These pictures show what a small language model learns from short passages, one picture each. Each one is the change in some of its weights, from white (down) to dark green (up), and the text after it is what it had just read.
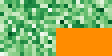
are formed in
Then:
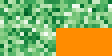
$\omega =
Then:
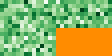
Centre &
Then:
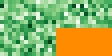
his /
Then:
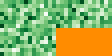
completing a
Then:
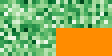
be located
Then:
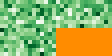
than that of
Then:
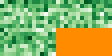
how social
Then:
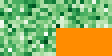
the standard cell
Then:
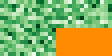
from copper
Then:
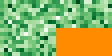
has been measured in
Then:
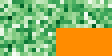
\[ \varphi
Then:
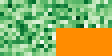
model is a
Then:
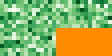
find that $n
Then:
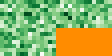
of this function is
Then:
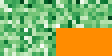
our problem 2
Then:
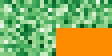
electrons are
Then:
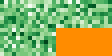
to NRF
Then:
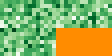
the detection of
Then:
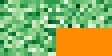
occupation number
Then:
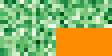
flocking order
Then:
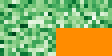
performance is important
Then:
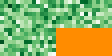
spectra, to
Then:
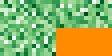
to use this
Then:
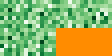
Introduction In
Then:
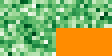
a much
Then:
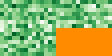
states with high
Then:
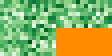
complexity of the
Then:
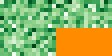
assume that the
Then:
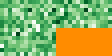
However, for
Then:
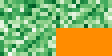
the resulting
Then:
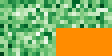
result provides a
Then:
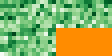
derived as
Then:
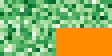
the interface,
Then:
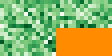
might be
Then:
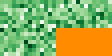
scattering of
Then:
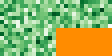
lately due to
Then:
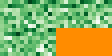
consistent with
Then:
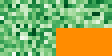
example, the
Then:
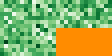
are two positive
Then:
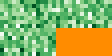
been designed to
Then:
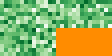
localized in the
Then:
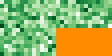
realistic we
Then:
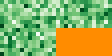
%% The
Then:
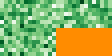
however the
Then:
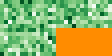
very simple and
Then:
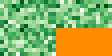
limits on such
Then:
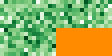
n}$ and
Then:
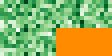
the bandwidth.
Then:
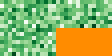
and modified
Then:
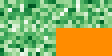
the inequality
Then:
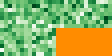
that drone
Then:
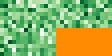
are inherent
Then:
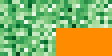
potential and is
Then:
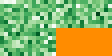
seems to
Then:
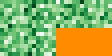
a static
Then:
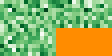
inherent in
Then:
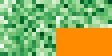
in keV,
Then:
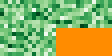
dust peak
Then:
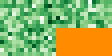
portals between
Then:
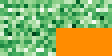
that emerges
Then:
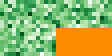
the quality measure
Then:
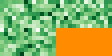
& GNG
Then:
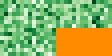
to isolate
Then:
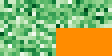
to a single
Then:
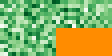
of optical
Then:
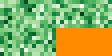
One of
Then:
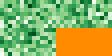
the sign in the
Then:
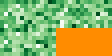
then be defined by
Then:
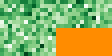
the incident
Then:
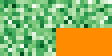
Career and
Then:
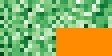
The University of
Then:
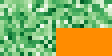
WSS in
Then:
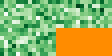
while not being
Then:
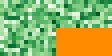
resulting models.
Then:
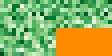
reproduced from
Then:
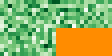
in an optical
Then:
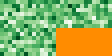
impact on the
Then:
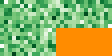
all success
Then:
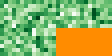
become loose
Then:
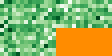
same way as
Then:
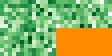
smaller than the
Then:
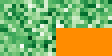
of WCP
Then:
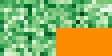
experimental data after
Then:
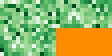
details of
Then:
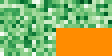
and thus is
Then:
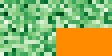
excited state
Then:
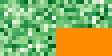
be done
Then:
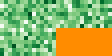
and propagation
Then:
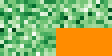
the bulk
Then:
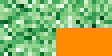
tracing the
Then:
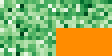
the clouds
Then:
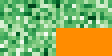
the action of
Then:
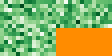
training from
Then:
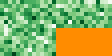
square of
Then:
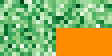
B^T B
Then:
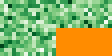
we find that
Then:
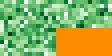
think about the
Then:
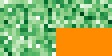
be orders of
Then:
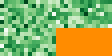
a natural
